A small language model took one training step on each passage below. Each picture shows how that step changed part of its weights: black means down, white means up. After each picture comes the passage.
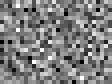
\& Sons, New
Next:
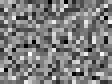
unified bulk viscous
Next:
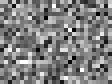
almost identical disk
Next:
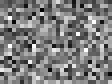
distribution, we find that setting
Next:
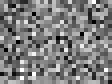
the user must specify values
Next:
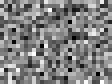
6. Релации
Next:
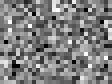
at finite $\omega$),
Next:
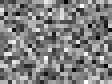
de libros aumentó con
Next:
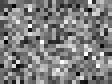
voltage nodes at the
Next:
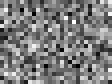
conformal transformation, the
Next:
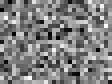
term} In the previous section we
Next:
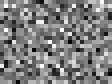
a ilustração,
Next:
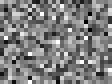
of type IIA and IIB
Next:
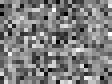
metrics which may be used
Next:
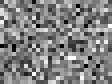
operação consistiu,
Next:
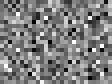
опитування, що
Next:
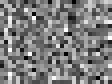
to determine the approximate size
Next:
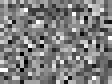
Legal Psychology
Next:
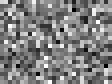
século XX.
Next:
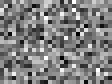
arī tika
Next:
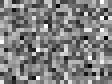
julga o caráter
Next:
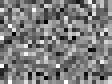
dynamic viscosity. To
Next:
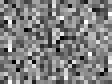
as follows. Although the
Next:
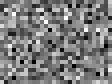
information, then one realization of
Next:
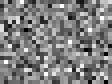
in is stationary while
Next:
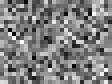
dimensional) quadratic
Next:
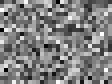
registró en enero
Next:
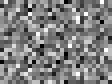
da necessidade da supervisão
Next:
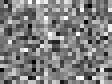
ultimi anni i
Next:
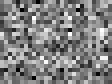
e de hábitos como
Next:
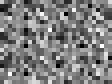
distribution function} Here, we
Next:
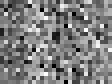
aus der Klasse zu
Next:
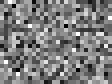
hallmarks of an
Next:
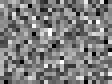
bulan September
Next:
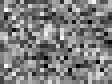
para debates acerca
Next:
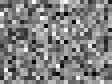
the fabrication process,
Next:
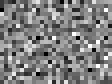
as \begin{eqnarray}
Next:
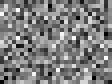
text for details) and are
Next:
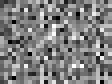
darajalariga mos
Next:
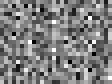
close to the previously
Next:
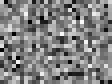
modes. This was also compared
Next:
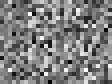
whose runtime alone
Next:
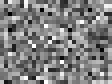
ultra reliability
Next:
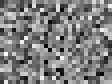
la imposibilidad de
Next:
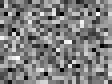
We make the following contributions:
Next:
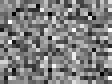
be solved directly by
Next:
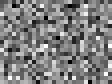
drawn the deserving
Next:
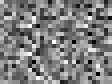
existence of a real number
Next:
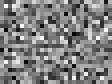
13, que previa a
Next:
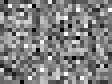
\begin{equation} \label
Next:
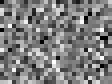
and metallicity and
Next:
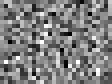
of the hinge modes
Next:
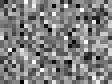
me'ori va turining
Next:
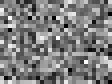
tokenizer predicted
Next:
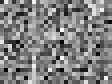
Los estudios de caso
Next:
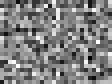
ordinary and recurrent
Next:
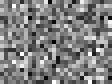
(yunon. ichki
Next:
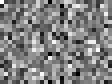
- Определение
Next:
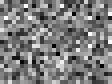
presence of different adimensional
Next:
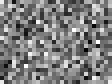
the *total*
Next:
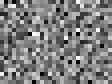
Unión Europea
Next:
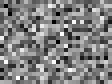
qushlarning kelib
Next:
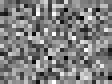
random reference. We can
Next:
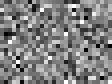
nighttime periods. The
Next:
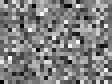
zmianą w
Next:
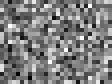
ko'rsatish ham
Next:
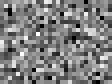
7. Council
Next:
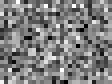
signed rank test was
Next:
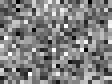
information. The results are shown in
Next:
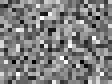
shows an oscillation of
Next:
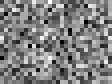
De acuerdo con el
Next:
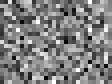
operations. IEEE
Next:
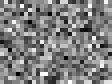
secular phase drifts
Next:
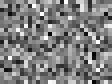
ist. Person D
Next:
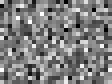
under partial gauge fixing
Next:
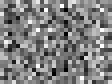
Das in diesem
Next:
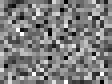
layers in sequence to
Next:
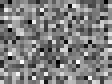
uncorrelation assumption.
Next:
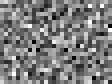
relative error gets smaller and
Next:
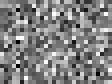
period. The parent star is
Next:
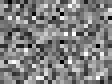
solutions of a particular version
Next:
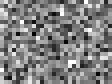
18 de septiembre
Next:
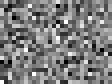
the monotonic increase of the
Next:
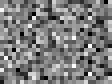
defined, since, as shown in
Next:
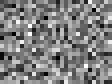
employ correlation analyses and
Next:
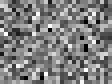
развитии растений,
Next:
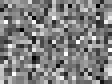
networks under mmWave and
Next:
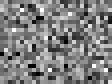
Grafik pada
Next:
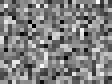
de fiabilidad test re
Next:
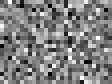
Magna traz no
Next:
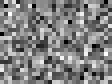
Айтматова на
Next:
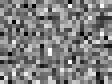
sobre a importância da
